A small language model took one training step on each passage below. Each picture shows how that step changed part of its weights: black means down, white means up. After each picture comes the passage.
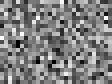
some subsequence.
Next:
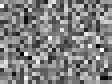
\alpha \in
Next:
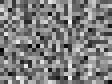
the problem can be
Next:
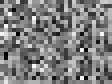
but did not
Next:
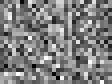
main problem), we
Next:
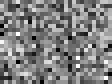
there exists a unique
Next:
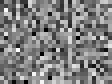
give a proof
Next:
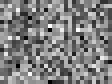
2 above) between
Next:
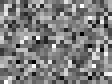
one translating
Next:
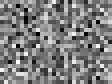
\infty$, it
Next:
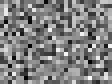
we denote the sets
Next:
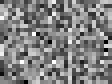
a way to
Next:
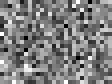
va$, where
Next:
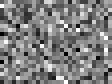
With significance
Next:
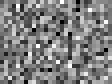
of the differential field
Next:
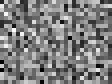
proved ca.
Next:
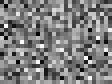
been carried
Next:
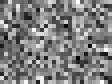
P))$ is isomorphic
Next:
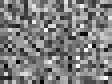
There is a unique
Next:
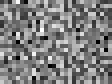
categories of
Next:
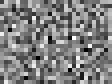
where $\lambda$
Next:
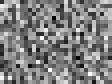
think how
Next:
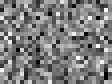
s \right
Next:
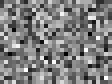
two localizing functions
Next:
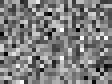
forms in}
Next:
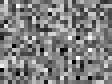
from its power.
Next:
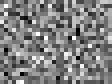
$\Gamma$. We
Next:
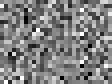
\node at
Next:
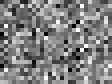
eigenvalues greater
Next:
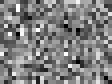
A$ such that
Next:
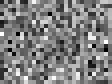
said to be of
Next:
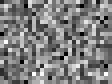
factors through a
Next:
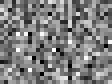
the generation of
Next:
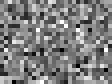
The Lower
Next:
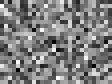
important property of this
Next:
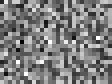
holds for maps of
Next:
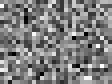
\ The interplay
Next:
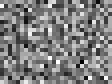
\subset W^-
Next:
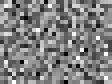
$u$ and
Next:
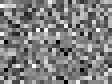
Wishart distribution
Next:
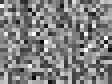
scaled by
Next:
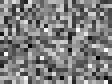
are constant on the
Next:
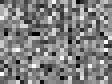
a series of work
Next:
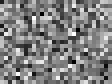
that satisfies the corresponding
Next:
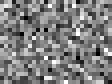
$E$ is
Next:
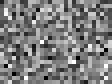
prove that the
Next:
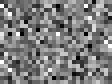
e$ must then
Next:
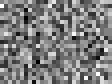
\ weighted \
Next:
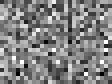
a lemma.
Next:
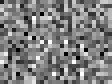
that for any
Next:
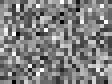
of parameters'' in
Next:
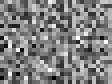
The present paper
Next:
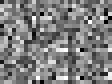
that connect the
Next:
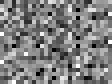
the first two
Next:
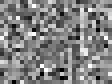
In all numerical
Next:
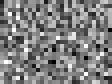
be exact, the
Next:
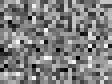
Therefore, we can
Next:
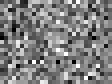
classical one. In
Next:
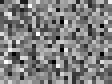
partitions, which
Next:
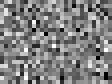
have \[
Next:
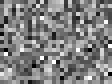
to discern
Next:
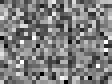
a completely
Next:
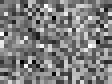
estimate. Let
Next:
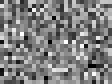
readily holds.
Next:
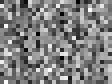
notion of rotor
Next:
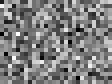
finding the minimal
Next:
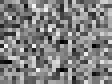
First, let
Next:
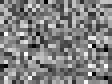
is slightly
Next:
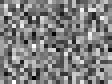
and back) and
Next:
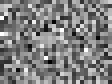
let $y =
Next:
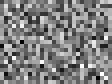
and satisfying the
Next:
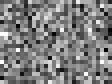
section 6, we
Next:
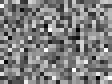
corresponds to the
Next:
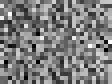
, \Psi
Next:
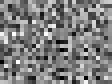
For those choose any
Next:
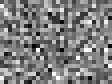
rectifier stochastic
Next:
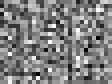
Let the group
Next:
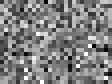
is a similar
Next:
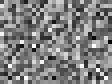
first prove the
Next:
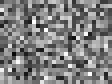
this is indeed
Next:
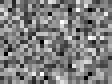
the usual moduli spaces
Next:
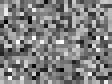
we may and shall
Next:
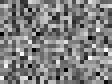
problem are denoted by
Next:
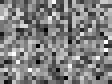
a Gaussian kernel,
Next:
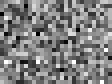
Hence, one can
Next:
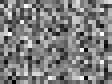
dv,$$ where
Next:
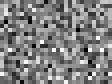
we show that the
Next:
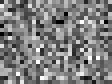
more extensive
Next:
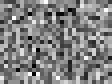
as its boundary may
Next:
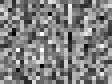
the norms of
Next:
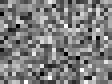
Given a
